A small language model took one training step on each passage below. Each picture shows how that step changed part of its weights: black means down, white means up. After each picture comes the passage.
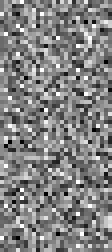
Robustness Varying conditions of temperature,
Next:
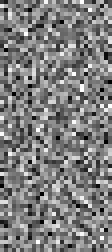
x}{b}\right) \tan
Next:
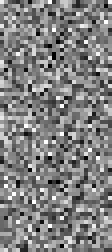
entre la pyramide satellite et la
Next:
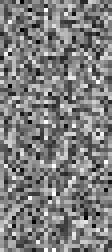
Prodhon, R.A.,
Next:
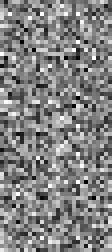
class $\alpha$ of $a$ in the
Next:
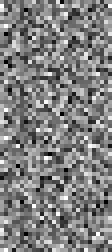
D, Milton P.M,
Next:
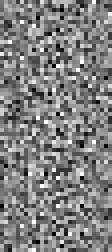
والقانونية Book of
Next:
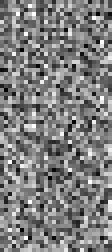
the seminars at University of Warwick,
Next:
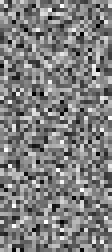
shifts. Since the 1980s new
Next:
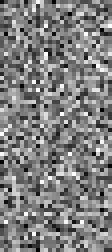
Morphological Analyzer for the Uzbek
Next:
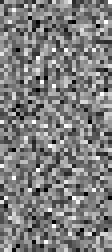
rarer. The authors report a case of
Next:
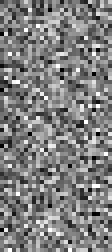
ಎಷ್ಟು ಸಲ
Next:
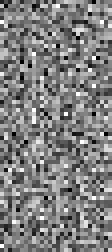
such that for $x_0\in X$ and
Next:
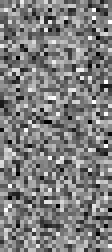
through a 30-item questionnaire and distributed
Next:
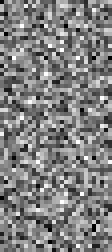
in the frequency domain and vice versa.
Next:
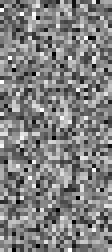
large $k$. Indeed, to maintain the
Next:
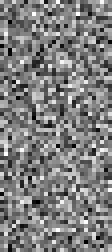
consider incorporating cupping as a
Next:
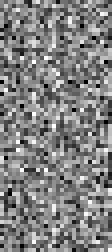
the vector $\vec{\lambda}$. The right side of the
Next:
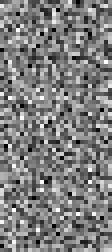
détenu s'entend de la participation
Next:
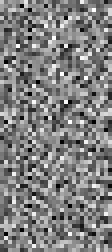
\omega\in\C, \quad
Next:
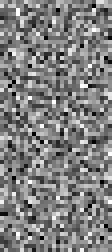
The T_g for this material was 60
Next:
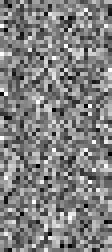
$\bx \in \Omega$},\] obtained by
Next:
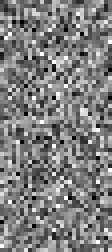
could explore the inverse problem of a
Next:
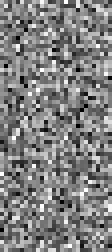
denotes the set of all ideals of $A$.
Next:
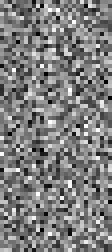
shift-splitting preconditioner for
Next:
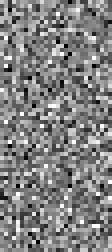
were prepared from the corresponding sulphates,
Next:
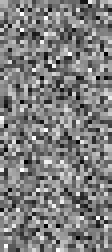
that ultimately contribute to their overall
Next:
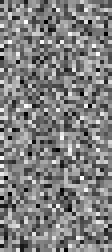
check. 5. Results of the analysis of the
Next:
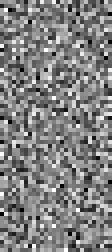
from atomic physics astrophysics and
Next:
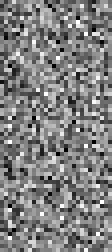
Mooshum drinks deliberately and
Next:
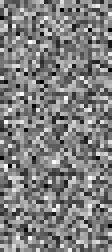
\\ Standard-MPC &
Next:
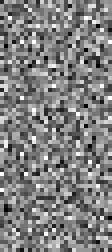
has a neighbourhood such that its preimage
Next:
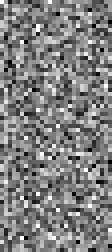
e facilitar sua ampla
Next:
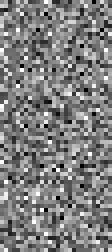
Ovro'po tarixchiligida
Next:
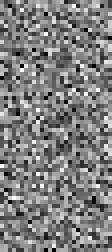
be defined as in {\bf Set}*. If
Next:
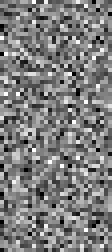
“Maqomati Shoxi
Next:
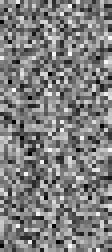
the user can deploy it anywhere and
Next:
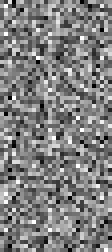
Axborot texnologiyalari
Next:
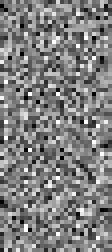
showed the data analysis of employee facilities such
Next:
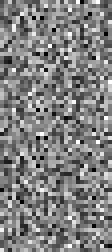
for every integer $i$ with $0\le
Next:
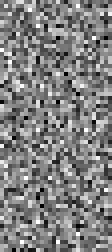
such a way that recent events ``weight''
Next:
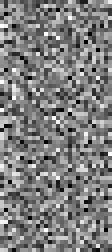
рр. англійською
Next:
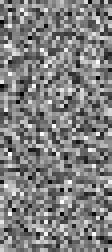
Infine, la Policy invita
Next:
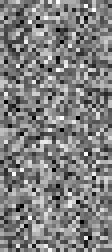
only if the lattice, dual to $\La$,
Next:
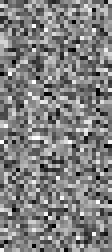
copied, and distributed free of charge
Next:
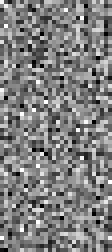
that every strongly competitive and
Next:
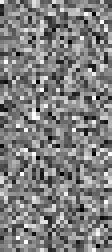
use of Augmented Reality Interfaces
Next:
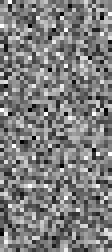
in two urban areas, Rome
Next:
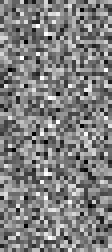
ҳаракатлари талон-торож
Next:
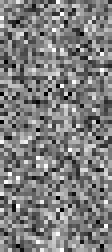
the density of 1.50 g/cm³, the
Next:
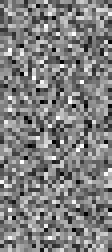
computation of Gauss-Jacobi
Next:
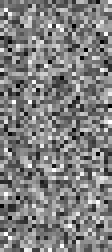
and by $I'$ its infimum process. As
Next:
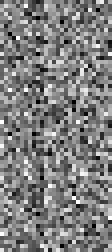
men, buyerda "Ид" U
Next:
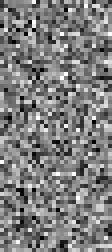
for the production of zinc alloys in
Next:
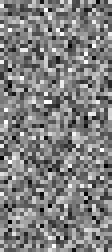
Cotronei, M.;
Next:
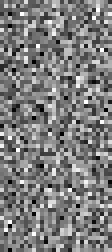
katta amaliy ahamiyatga ham
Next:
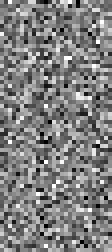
para o software dos sistemas
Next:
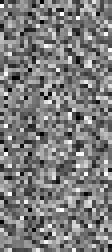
é a discrepância entre sua
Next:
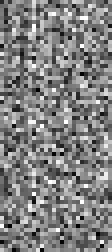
abroad on this topic and great success
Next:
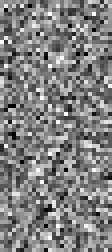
log-concave densities. This is for
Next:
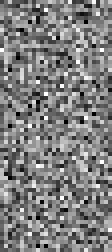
Geographic Information Systems IoT
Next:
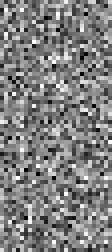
: 2 ratio) or two oxygen
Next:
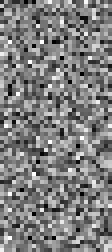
pero no exploró el registro
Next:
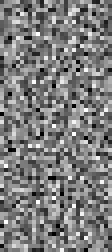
A.T., Abdurahimov
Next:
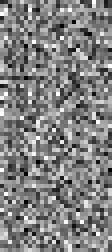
When using the optical Gaussian
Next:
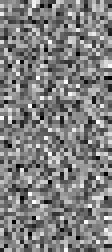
is a piece of a sphere of
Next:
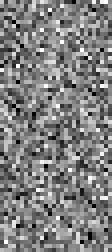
degree at most $2$, then $G$ contains a
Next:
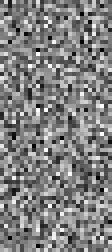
economic efficiency. MATERIALS
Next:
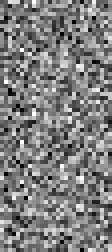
heat in the atmosphere
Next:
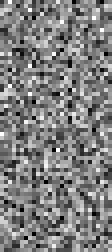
enjoy the work and will develop the necessary skills.
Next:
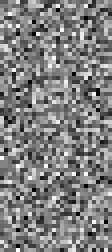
a follow-up of the development of technology. To
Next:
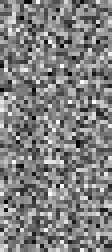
interpersonal interaction, activism, the need
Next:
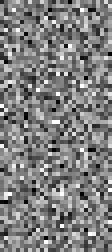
\bibitem{PZ} S. Peszat
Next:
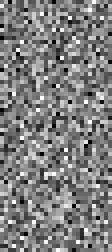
phases. Pupil's Activity: For the
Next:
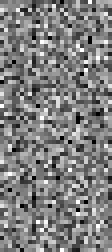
таких как перфорация
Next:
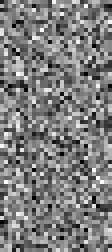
L$, where the order of the fundamental group is
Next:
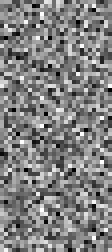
1948 by an agricultural entomologist
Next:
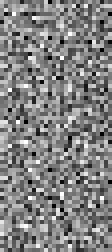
democrația, consideră K.
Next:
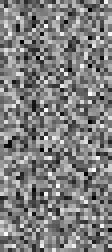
MFY, Orzu MFY;
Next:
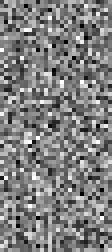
academic performance as perceived by
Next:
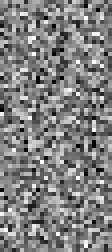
amount of oxalates (between
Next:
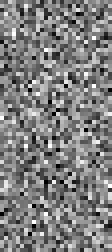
but usually does so a last resort where other theory
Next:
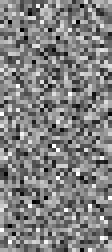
rather the case of germs of local actions
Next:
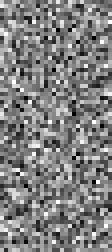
and procedure The participants were first asked to complete
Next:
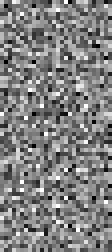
Кореляційний аналіз
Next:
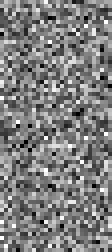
over a long-term, multiple-period
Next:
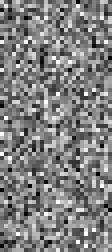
work often struggled with high-dimensional data and
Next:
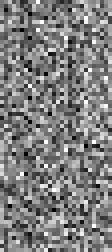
- Laksono, O. B.,
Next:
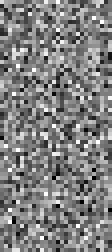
the 21st century, for which communication
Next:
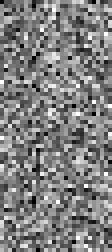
any set $u_1,\ldots,u_k
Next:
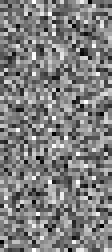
subspaces in a direct sum is finite and equal to
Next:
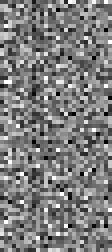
илк ва мактабгача
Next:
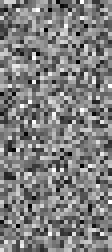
hotel room or the size of a
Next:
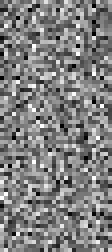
saturated with interhemispheric
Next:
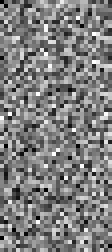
the Arzela-Ascoli Theorem, there exist
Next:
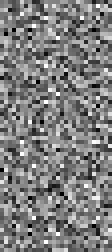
have not yet been fully utilized
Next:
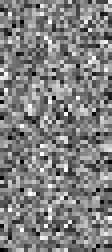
is exactly the norm introduced in formula
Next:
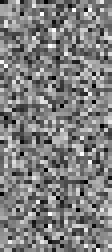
the duty of data collection on a fixed
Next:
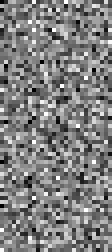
environment. - Despite queue times, the
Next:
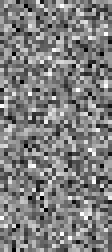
concluded that endoscopic composite
